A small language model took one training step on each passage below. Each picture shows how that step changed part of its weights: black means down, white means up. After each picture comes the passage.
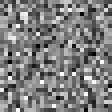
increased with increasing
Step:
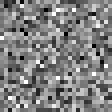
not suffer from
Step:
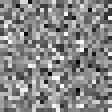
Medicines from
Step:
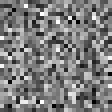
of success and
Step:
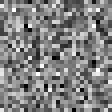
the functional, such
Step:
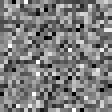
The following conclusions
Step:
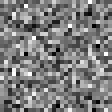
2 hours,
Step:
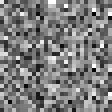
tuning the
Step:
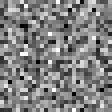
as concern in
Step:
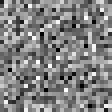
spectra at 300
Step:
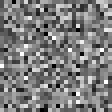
The findings of the
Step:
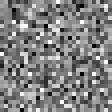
Finder program,
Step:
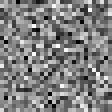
seems of
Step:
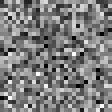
the boundary condition
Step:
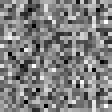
with relative mass
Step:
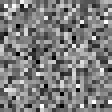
Dalit communities
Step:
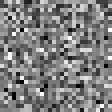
the coefficients
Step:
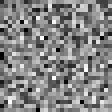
can affect the
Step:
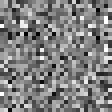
of Computer
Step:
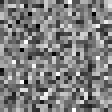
activity impact, and
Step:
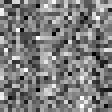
advancement and
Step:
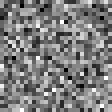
the collapse
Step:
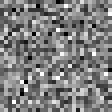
Badel P,
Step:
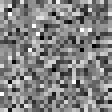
of seats
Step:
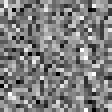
ion mass respectively).
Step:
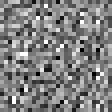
Whole |
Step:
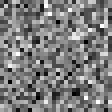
its angle with the
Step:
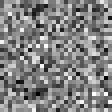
similarity). Note
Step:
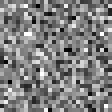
formula within
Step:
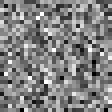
since it reduces
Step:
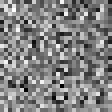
different from zero.
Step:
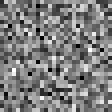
as it allows
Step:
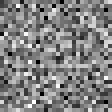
2005 details about
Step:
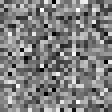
are the following:
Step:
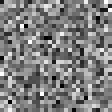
seconds, the three
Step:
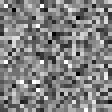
for EFL
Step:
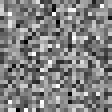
and exact computation
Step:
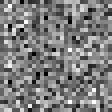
request with a
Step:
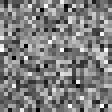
The transmission between
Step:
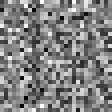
in general education
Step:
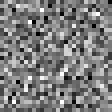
II) as a
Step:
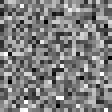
is no increase in
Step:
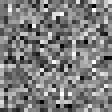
and $d \sim
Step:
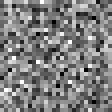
global model
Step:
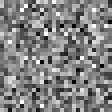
or compromised
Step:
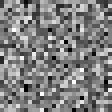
about the clinical
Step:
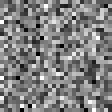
both effective masses
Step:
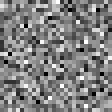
is known,
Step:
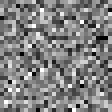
are well delineated
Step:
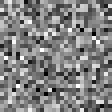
in the following way
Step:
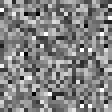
in Fig. 5,
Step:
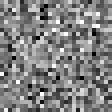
(which holds
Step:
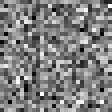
to see that the
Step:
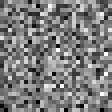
and systematic studies of
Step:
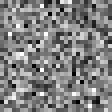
later this means
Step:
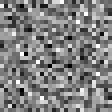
knots, as
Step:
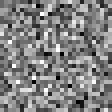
and does not require any
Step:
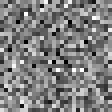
plotted for different
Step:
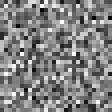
communication using large
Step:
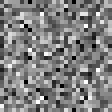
point, since it
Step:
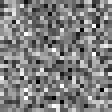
stimuli for
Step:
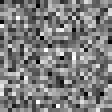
breakage may
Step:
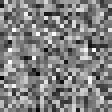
culture within
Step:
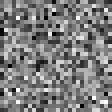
equation for $E$,
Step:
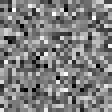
Return on
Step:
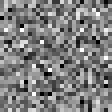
words, the
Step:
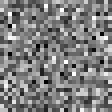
Persons with
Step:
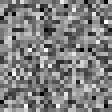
the AMFs
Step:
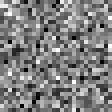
an inferential
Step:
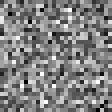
for their variability,
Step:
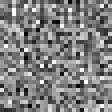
under the constraint
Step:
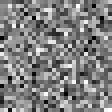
to grave' is
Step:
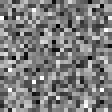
$\ast$ are those
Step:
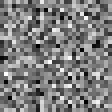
good function of the
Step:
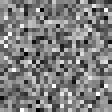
how $E_{\rm
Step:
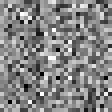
regarding the
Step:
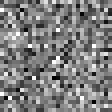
Clearly the current
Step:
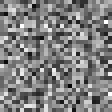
face in this
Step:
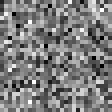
1 \right)
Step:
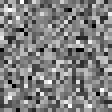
magnet. The
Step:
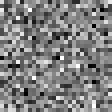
for decreasing energy
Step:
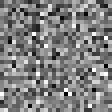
and $E_y
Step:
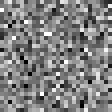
of metals into the
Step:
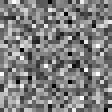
its clinical
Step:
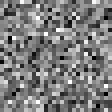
aitys carry
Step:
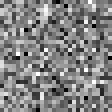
vacant. The
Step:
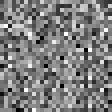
is SOFC
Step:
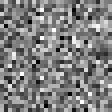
or educator interested
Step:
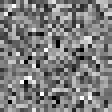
However, as the
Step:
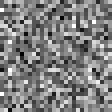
of sensitivity parameter
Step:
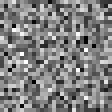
of obstructive
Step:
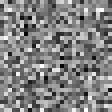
from a binary
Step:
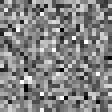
used in the graph
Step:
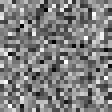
expenses of the
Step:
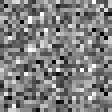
received power in
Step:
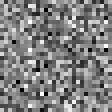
Table 1.) In
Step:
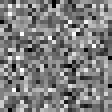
course are
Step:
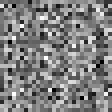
derived for an
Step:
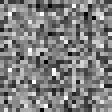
\omega) =
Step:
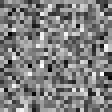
and shorter
